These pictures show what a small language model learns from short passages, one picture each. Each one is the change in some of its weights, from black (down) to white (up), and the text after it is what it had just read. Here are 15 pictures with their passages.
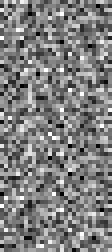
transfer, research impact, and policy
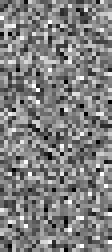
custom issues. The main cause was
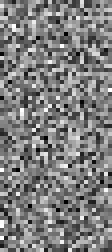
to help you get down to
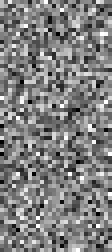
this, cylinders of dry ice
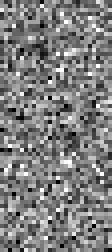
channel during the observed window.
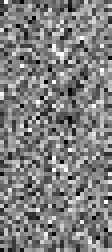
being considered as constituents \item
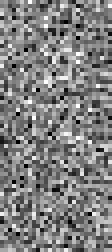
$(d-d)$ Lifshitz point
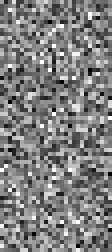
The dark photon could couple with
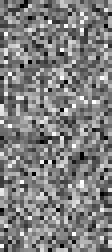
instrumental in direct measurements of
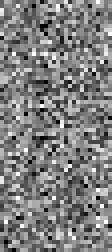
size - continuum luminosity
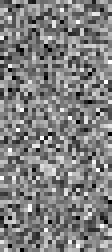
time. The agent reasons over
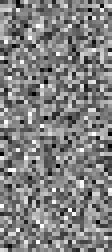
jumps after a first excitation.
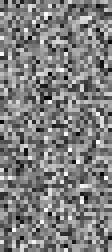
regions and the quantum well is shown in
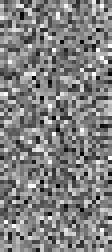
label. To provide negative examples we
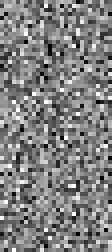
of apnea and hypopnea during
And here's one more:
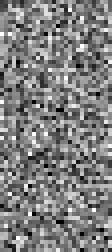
to an amorphous structure, which correlated
